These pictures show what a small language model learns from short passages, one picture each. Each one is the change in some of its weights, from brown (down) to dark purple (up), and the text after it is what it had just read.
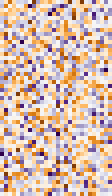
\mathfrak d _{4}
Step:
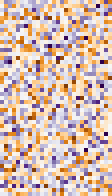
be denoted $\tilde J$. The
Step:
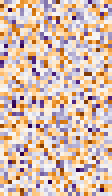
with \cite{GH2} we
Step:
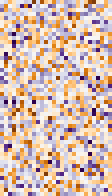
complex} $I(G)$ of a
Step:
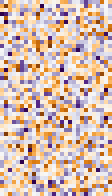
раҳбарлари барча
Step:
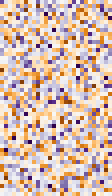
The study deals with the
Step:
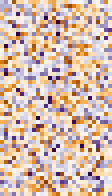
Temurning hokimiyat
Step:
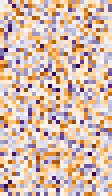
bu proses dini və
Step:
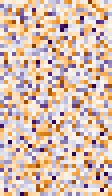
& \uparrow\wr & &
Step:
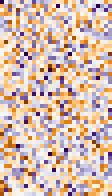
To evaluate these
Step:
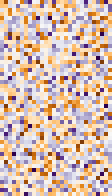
the deformation gradient
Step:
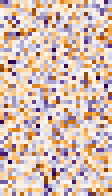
$\alpha n$ (pour
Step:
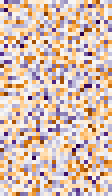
such that $\sum_{i\in
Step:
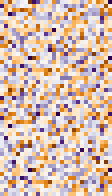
\end{remark} Let
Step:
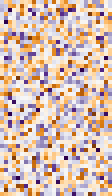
этади. Калит
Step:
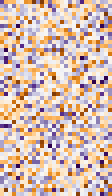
z}Y$. We introduce the
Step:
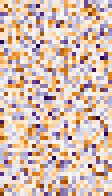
flat normal bundle such that the
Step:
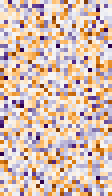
novos meios de
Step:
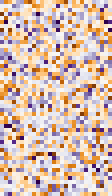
\Gamma$ on $G'$ has a
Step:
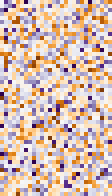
of order $-1$ in the
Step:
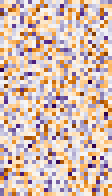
роки зазнало
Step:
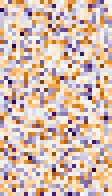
și tehnologic 4
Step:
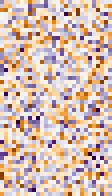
sequence is caused by random
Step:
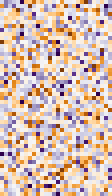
background conductivity
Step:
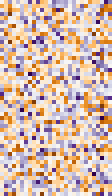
mumkin. Oliy
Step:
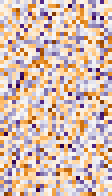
encuentran habitando la
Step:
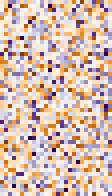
sie ohne Wertung
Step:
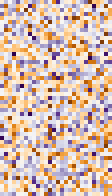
hence \begin{equation}
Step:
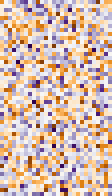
A esse respeito, o
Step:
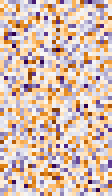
$i \in W \and
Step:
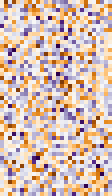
of the differential matrices
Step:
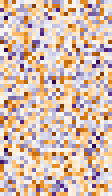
of art. Innovations such
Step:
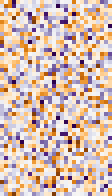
sozlashlarni amalga
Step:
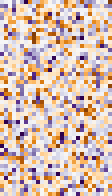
of graph $G(X)$ of
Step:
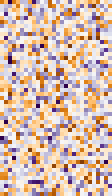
olishi lozimligini
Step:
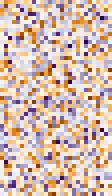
vrije beroepen
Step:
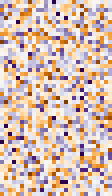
que houve mudança
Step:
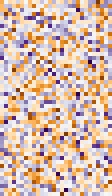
for the induced connexion of
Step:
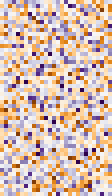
smooth transition also
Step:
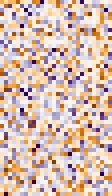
yang dilakukan
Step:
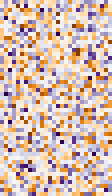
VFX анимация
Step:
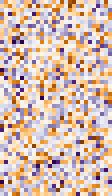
We now present the definition and some
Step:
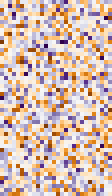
Suppose $K$ and
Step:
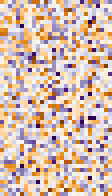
de doble ingreso.
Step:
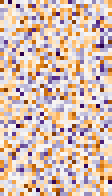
pada saat penerapan
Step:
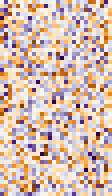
Markus Perling for
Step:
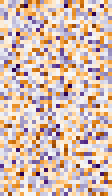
GL(3)$ such that
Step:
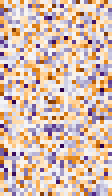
are included to the paper of
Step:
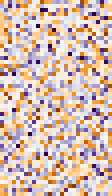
the particle distribution function
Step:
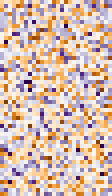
more closely with our calculations
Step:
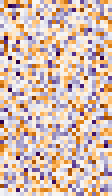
$n$-vertex graphs with
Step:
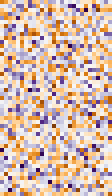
Destino. Turner,
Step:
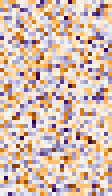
de signification de
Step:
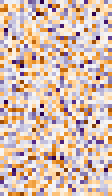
reasons, predictive
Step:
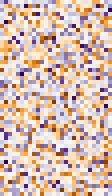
on human Health
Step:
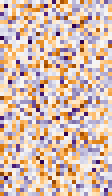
“Shoh shahri”
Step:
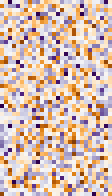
Issue 03,
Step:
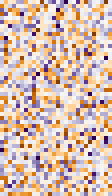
обліку дає
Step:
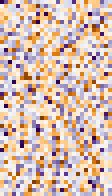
same labels, $i,
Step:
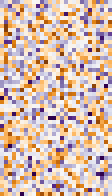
à informação. Elas
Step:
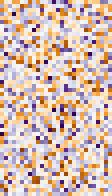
In the fourth subsection,
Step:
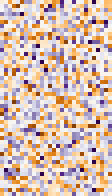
shall use an inductive formula for
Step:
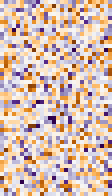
is a third partition with
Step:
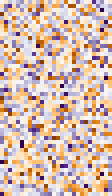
square, so the diagram can
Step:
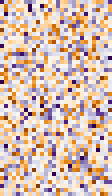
kurallara göre
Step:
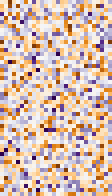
are placed on the
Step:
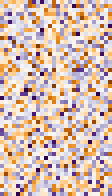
dva postupy: -
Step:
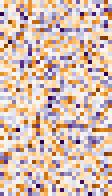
keledi hám eki
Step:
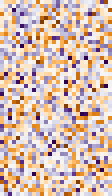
commute $i(l)$,
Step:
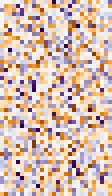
айлы түнге
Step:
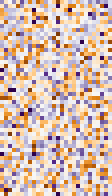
$\pi (g)(k\otimes
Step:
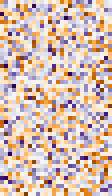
the trivialization $\phi$ so
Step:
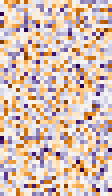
unni adott esetben
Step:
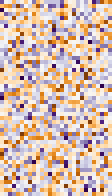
Then $\overline{\sigma }$ is an
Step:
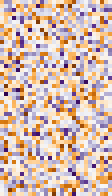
“untuk apa”
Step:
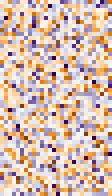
⁶ Салимов
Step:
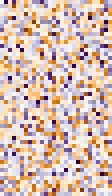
the third order under the
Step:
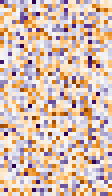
aparece em nossas
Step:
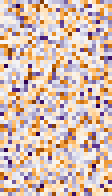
la tecnología,
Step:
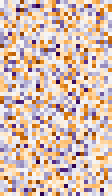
b\in{\mathbb N}$ with
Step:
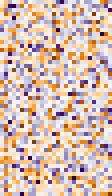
$d\geq 1$ an
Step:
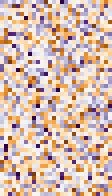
$\alpha, \beta \in A$.
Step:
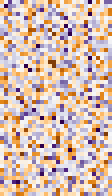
partition $\{ \Omega_j
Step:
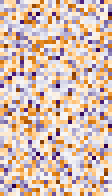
s_{\delta} (\tau) \big
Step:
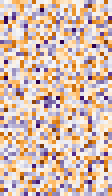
HTLV-I e
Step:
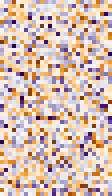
conheceu Cesar
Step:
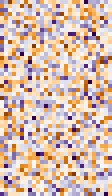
edges. A fractional
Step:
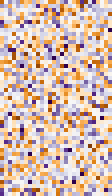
asosiy yo'nalishi
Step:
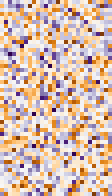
embeddings} \medskip
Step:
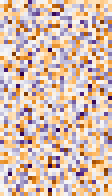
gives, \begin{align*}
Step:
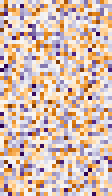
и обновлению по
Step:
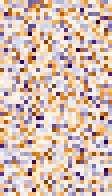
these points are pairwise
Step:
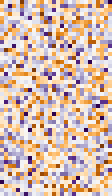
and the correlation function
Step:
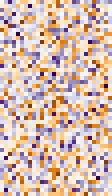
A partir dos pressupostos da
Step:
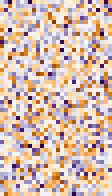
exactly using antialiasing
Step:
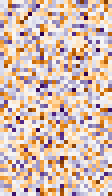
Aproveitando esses
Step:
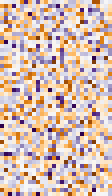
course reminiscent of the
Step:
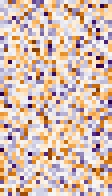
aloqaga kirishish
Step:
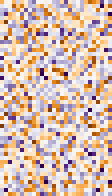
to finding the asked for
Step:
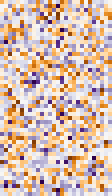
homogenizations of the input
